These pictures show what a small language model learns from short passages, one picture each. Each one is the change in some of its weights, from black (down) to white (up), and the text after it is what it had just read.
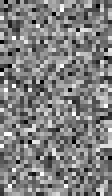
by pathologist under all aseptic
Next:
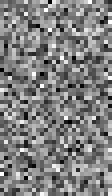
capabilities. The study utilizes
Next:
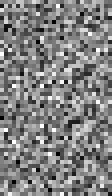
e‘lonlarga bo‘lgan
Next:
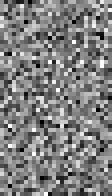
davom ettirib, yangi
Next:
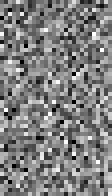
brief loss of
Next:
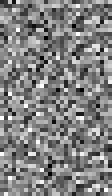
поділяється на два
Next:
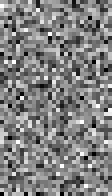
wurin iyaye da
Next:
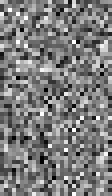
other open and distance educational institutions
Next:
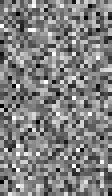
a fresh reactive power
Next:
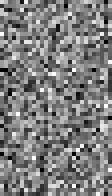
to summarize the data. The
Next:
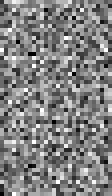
values demonstrating the method's
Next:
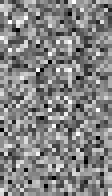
tütünün bazı
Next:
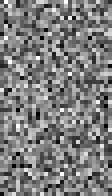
and Pharmacy are given in the
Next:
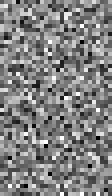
For kurtosis values,
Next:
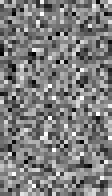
плавного изменения
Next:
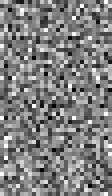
how others perceive the
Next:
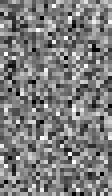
ошириш керак.
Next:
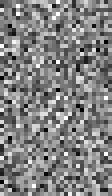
wood construction products. Products
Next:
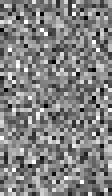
These results confirm those obtained by
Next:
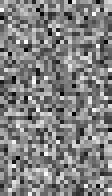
Let $g\ge 2$. To prove
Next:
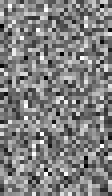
Check the amount of
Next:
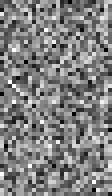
$CHCl_3$ phase
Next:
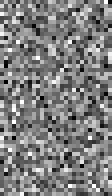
halos, yet their teeth were
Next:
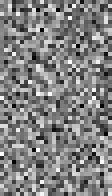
potential on the camera path in
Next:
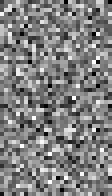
funções orgânicas e suas
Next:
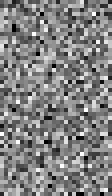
wetland property manager next
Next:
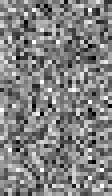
Bulgaria, Sofia
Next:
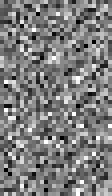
ular oldiga mustaqil hal
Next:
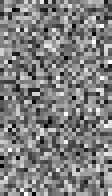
universiteti "Masofaviy
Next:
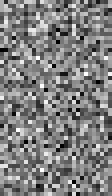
air temperature, and productivity on
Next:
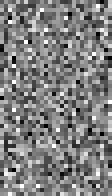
$\theta$ depends only on a
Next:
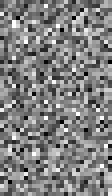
beginning. We denote by
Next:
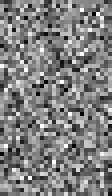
with each mesh refinement
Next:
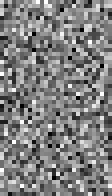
as $V_1$, we have
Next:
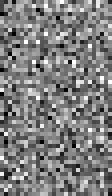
are: \begin{itemize} \item
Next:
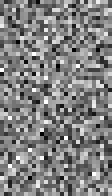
aquellas que han
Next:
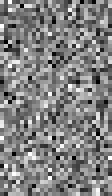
methods used by newspapers to
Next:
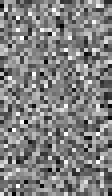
(e.g., due date
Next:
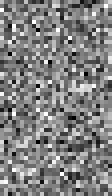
\subset \Dcal_{\nabla f}
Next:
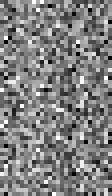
Edge AI intellektual
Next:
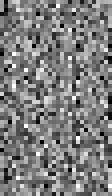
\sum_{ \substack{
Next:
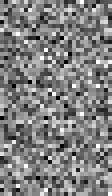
minerals) and grain
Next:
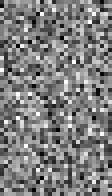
that there exists $\varepsilon>0$ such
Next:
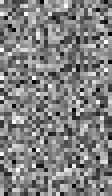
to a flow on the whole space
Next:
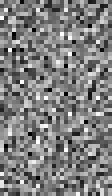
LPRM modificado $b =
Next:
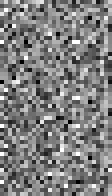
يكن له
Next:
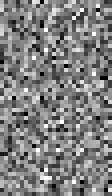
its bulk form. So,
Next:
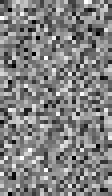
solvable groups with a given
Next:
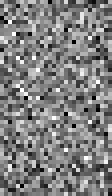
TABLE graph_g;
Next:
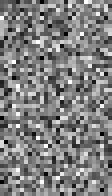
of the spine department of the
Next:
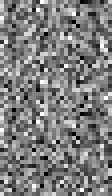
Internal project communication.
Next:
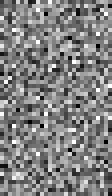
to which the distinguished component
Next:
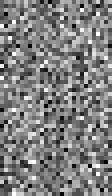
I$ a finite nonempty subset and
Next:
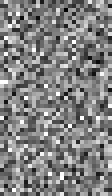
quotient feature space, but the
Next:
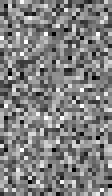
expression for $x$ obtained
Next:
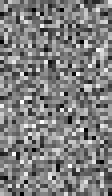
Gemeindestube der
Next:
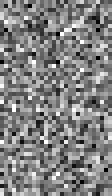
отличающие от
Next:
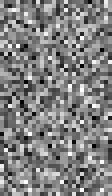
rational $\alpha$ small first and
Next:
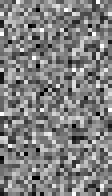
используем воду,
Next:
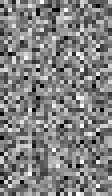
*Doctoral thesis*.
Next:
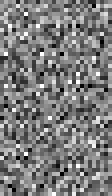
system and Visual Privacy.
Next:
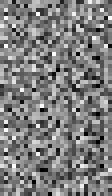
G - u) - \Phi (\lambda
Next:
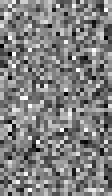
the group $\Gamma_0(p)$,
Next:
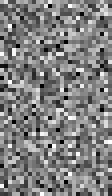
Table \ref{tab:4b}
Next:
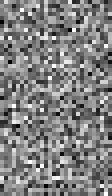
for each of the $|I|$
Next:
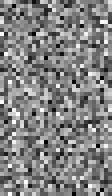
corresponding to the exceptional
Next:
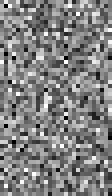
нині поширюється
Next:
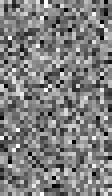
of order $p$ (see
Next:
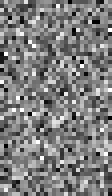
for all $n$ sufficiently large.
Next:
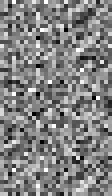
faollashtiradi. Ular qon
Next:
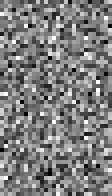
price (real time) -
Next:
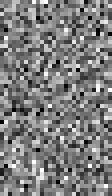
projects, from planning and grant
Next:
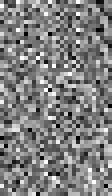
9.1% of the respondents
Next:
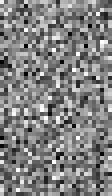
definition of the Hirzebruch
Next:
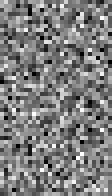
jihatdan, maktab va
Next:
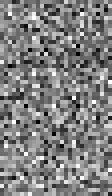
knowledge directly from a kiai
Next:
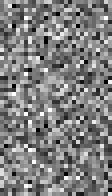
their effectiveness, and the process of
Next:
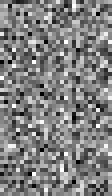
va ularning salomatlikka
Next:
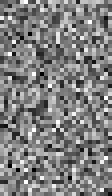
experiments. The t-test
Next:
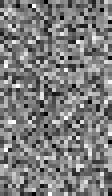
The meaning of '**Gender
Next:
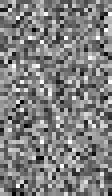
Por outro lado,
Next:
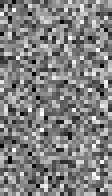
época lo habían
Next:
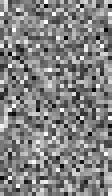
language-rich environment in which
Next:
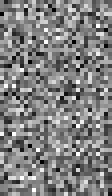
it could save the entire
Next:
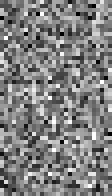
inequality of (2.5). It is
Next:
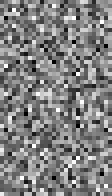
propia). JBI Critical
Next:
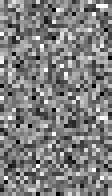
un dispositivo PLC
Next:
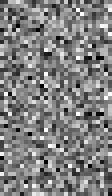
. . .) beschouwen
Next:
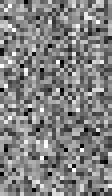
a unit $u=a+by$
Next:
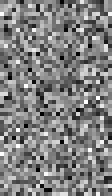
(Spain) with over
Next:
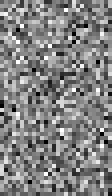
of the work being carried out in
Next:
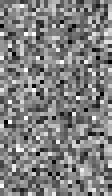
defined on $\Omega_1\cap
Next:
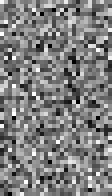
nooqilona foydalanish,
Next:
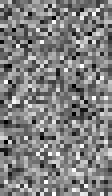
\dd s \FOR 0 \le
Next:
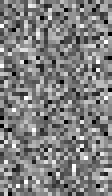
to a finite dimensional control problem.
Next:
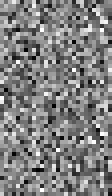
Decomposition*) e
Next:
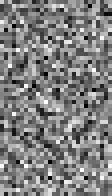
eserini tamamlar.
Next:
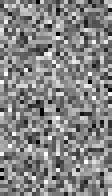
phenol, tannin,
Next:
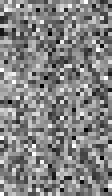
matrices associated with classical polynomials by
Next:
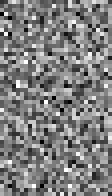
prudencia. III.
